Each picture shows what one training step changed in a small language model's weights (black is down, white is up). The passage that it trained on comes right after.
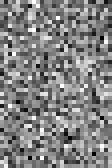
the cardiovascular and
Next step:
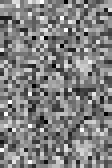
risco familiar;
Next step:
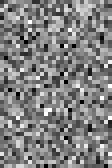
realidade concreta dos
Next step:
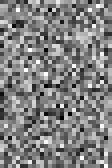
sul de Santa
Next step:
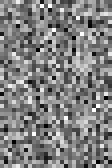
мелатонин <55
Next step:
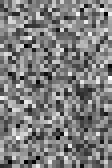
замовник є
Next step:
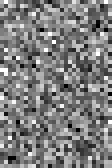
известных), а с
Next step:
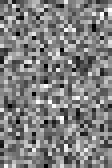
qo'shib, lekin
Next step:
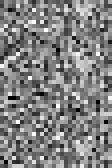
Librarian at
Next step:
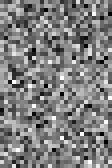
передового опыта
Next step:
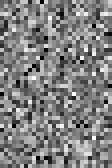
va tizmalari 3
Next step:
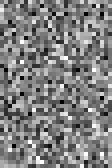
olish imkoniyatini
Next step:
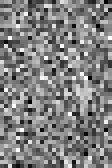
àquele modelo de
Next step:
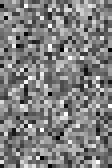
розглядається, як
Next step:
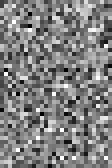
ao estabelecimento de
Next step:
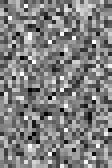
қилиш билан
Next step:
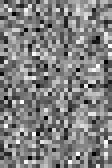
va texnologik quyi
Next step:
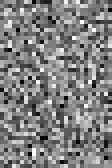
keinen «Druck
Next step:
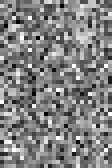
Dari data analisis
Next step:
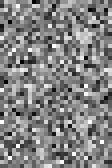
sobre cada patología,
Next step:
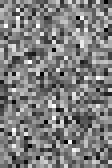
у торговельних
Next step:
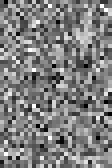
estado fresco quanto no
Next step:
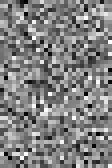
немного короче и
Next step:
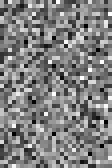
taxon que, según
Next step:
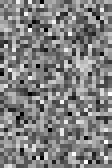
equitable education to the
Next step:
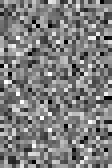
гармонии устной
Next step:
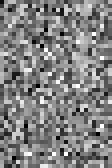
New York:
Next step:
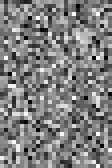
کا ایک بیان
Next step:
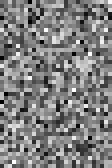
herança e a
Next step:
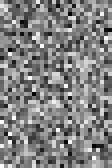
promoting justice
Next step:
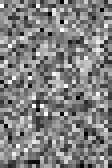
ajdodlar merosini
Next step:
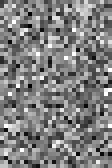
ao conhecimento,
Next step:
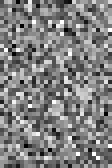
des salariés du secteur
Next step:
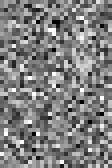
se calculó realizando la
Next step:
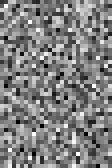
el contexto educativo
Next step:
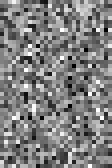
با نتایج
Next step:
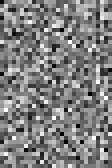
bantuan alat) dan
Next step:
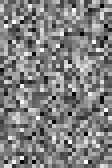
to measure student
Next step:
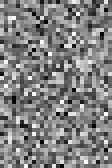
con más frecuencia las
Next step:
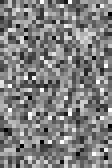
Bunday bolalarda
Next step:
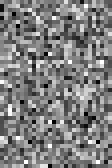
12 Grafici a
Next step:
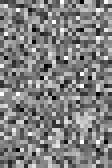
leur degré de
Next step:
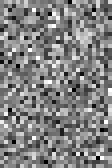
adequados, informalidade
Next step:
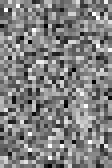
vocación está ligada
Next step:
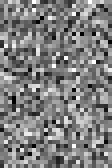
procesos de solubilización
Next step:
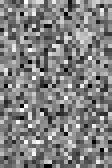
diversification des
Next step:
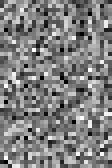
ta'sirini tahlil
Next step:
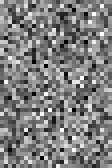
Серед таких
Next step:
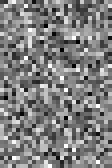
bu odatda yangi
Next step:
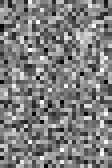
uning samarali
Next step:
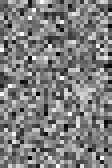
Aquino Gabriel
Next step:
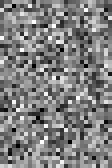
ko'rib chiqila
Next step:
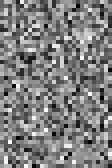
mendapatkan point
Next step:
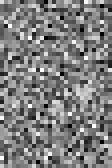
crimes de sodomie
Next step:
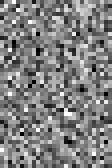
en su implementación,
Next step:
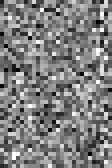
adolescencia: una
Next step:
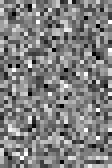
моральных и
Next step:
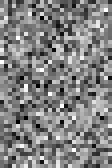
який встановлює
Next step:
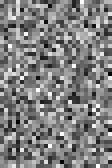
қарорига кўра
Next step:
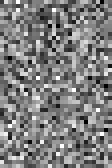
промышленности –
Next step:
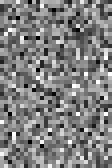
Questo è
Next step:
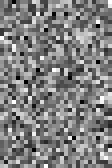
um passado apagado,
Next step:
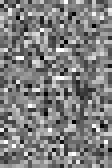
4 ludzi, w tym
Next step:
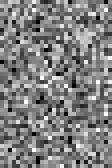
los conocimientos y usos
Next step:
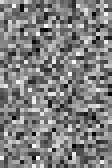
тадқиқ этиш
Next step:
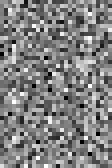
aqui da Região
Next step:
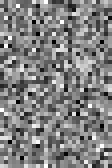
kekurangannya pada
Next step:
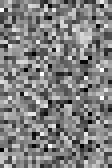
происходит на
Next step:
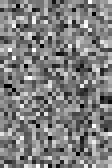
dars mashg'uloti
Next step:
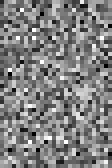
tecidos, e na
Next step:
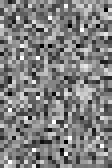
Winst'. - b
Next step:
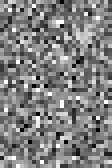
las posibilidades
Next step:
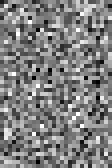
tanazzuldan olib
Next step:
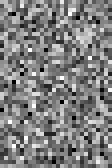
croître, se
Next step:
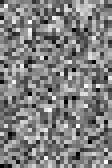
condições climáticas.
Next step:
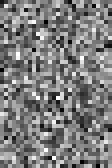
ilm-fan va
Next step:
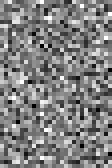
фонду, який
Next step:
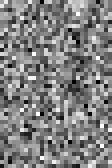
sự cân
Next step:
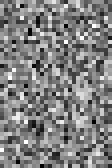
Baxtiyor qizi
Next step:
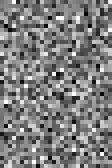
durch allgemeine
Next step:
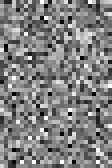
ва тупроқнинг
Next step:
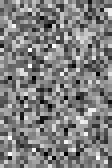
contábeis e
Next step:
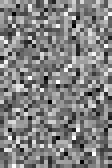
su saulės
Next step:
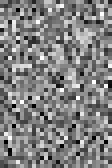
que 289 alunos
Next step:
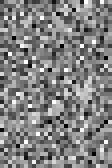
des entreprises nationales
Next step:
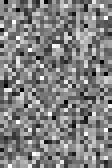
detalhadamente o
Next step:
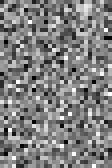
limits of changes in
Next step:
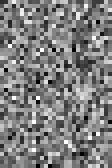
davlat pedagogika
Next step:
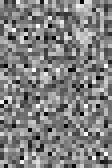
Egypt //
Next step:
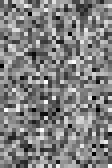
на біржовому
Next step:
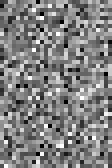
saya lebih
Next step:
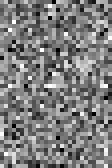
Eshev S. et al.
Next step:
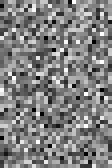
hamda ushbu soha
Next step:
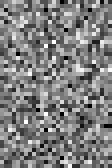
М. Хартуков
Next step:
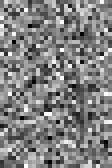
реакции, и с
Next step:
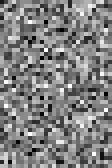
sino que también
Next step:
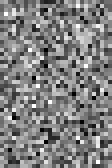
non accade quando il
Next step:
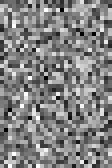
frente as novas
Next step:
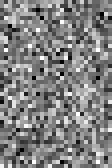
etish shuni
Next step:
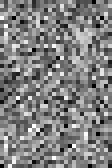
oferecendo aos
